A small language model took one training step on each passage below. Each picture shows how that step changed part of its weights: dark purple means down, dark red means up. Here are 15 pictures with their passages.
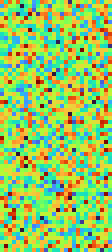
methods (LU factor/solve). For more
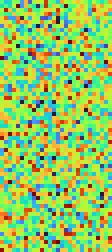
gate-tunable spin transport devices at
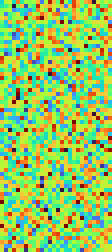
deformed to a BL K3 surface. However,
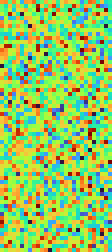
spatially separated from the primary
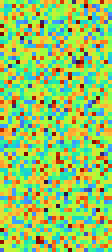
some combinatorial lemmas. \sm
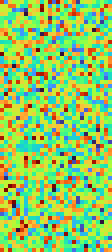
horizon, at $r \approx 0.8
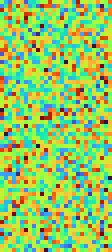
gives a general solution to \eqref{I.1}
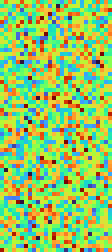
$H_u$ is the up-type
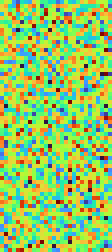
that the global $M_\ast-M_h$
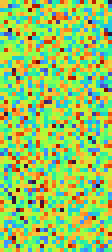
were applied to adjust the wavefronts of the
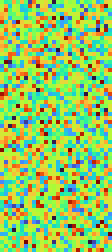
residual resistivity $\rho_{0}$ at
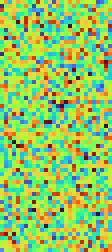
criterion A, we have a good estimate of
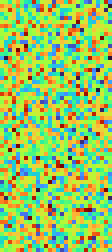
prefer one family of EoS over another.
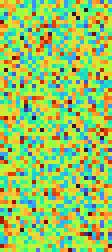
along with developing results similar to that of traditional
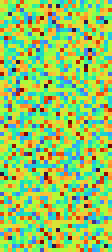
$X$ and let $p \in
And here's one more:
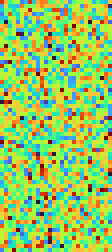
specialized IP solver (e.g.,
